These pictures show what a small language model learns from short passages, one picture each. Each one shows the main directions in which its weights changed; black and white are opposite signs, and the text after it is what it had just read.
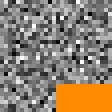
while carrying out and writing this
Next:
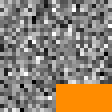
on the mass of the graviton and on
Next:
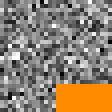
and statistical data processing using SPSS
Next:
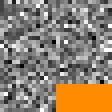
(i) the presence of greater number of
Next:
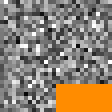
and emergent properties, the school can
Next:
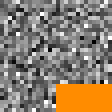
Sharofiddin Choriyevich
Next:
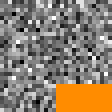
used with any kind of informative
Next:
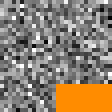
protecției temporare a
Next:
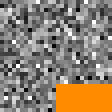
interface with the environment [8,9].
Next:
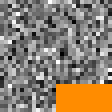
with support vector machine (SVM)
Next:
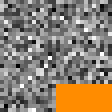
торгівлі зросте на
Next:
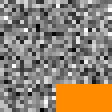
of an extended Chaplygin
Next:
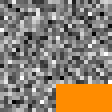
$i$th row in
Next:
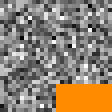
the singlet GBs is written as
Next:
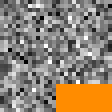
master their interfaces, much can be
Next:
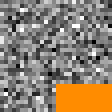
versatile, and robust. It has
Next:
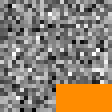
development of drug resistance in bacteria, drug
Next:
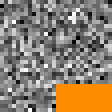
hamda mahalliy budgetlar
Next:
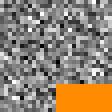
tailor or construct a DTA
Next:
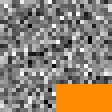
including marine ecosystems are promising sources
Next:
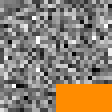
$E, -E$. This means that
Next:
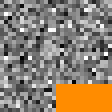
мослаштирилган бўлиши
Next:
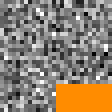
adopted the quark transversity distributions from the
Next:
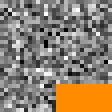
in study group and 228.48
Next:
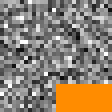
region. Key words: road
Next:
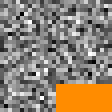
or Gaussian) received the highest CLL
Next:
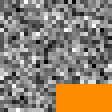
of the pure components. However, though the
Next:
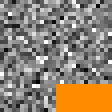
and QCD contributions peak in different
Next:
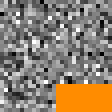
happiness that predominate in them.
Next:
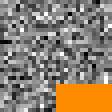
multidisciplinary corpus on which
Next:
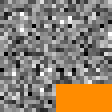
show that when the pulse duration is
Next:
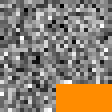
the smallest subspace of the residual
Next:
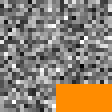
century, Marx and Engels had
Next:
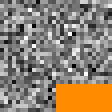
rivojlanmoqda. Raqamli platforma tor
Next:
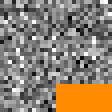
contributions to the wake are proportional to
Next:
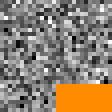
group tutorials with the aim of
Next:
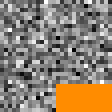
шест различитих
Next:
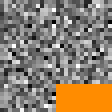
Cherenkov radiation spectrum includes a
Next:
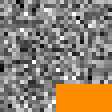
het ECU-gebruik
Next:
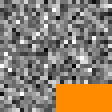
the local chemical potential for the impurity site
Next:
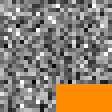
J. G. Amar, Phys.
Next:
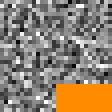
la literatura occidental.
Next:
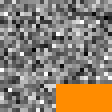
información global. La evolución del
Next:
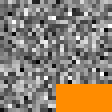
the state $|j\rangle$
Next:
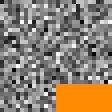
with only two examples of ADMIs focused
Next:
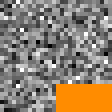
tutadi. Xususan,
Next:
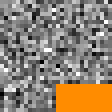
konsep fisika disajikan
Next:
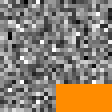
artificially removed any power existing at
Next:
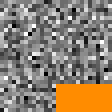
``an observation not an explanation".
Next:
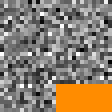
scalelessness of the dynamics of
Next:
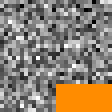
tools and technology. NWM strategies not
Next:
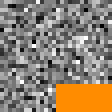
agent named Scoaliera
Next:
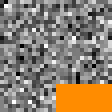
¹Department of Management Information Systems,
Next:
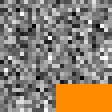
use the LO $\Delta q$,
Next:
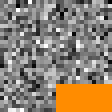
too costly, because one needs to generate
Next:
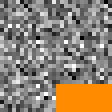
results are shown in Fig. 2 for a
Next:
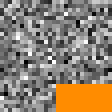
qayta yaratish tarjimaning
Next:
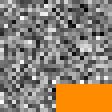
по использованию
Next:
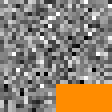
به شل شدن می
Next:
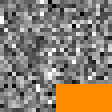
долучаються до
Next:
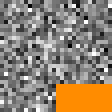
Hund coupling, the spin of this electron
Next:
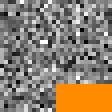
always takes place at large strain amplitude. We
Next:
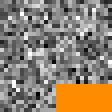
society, the society is aware of that
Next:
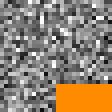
be lessened by mitigating the association between
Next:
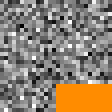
u_k \neq 0$ along the
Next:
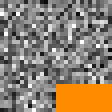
For each case, different instruments were proposed
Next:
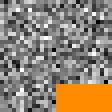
However, with the beginning of
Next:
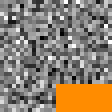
approval for publication. {\small
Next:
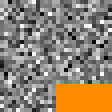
less C$_N$ formation. However,
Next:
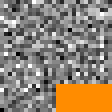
air temperatures as the inputs. While the
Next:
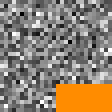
of the overall normalization of the
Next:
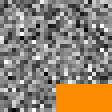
T12 in minutes was found to be
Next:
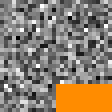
been erected by the ministry's
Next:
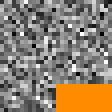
patient compliance, assessing treatment
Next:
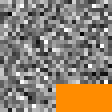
A review of 4D printing and
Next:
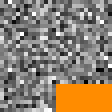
суспільне явище -
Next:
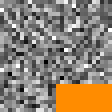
not only pose a threat to
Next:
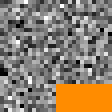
respondents. It is also based on the respondents
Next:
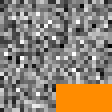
the languages share a common origin of
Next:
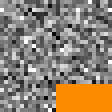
y vive sola en un
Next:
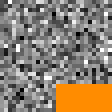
(Miskolc: Bíbor
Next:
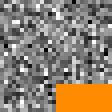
the Meta data for later verification.
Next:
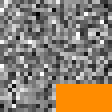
inmediata y personalizada
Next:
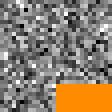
had controlled FBS levels and 30%
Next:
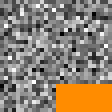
the visualization of information. In this
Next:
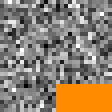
to bits, but this is also
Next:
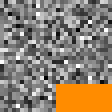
Haen con un 37 % de
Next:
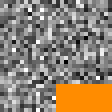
The detection of Gravitational Waves
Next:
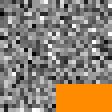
INDIA ORGANIZED
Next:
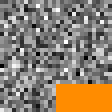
down the expression for the distribution of
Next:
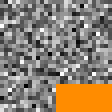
to 0.17 mm. That
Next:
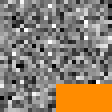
statistical mechanics is examined and discussed many
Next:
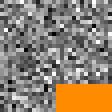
o'rtasidagi o'zaro
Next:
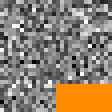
poder público e Defesa
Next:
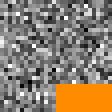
graph $G = (\mathcal{V},
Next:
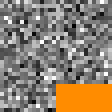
(ECSM) grapher and
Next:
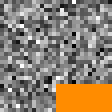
- as questões para a discussão
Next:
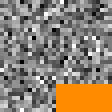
quantum structured programs \\ as quantum registers
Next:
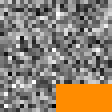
there is a centralised strategy - No,
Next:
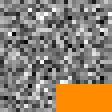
um maior período de
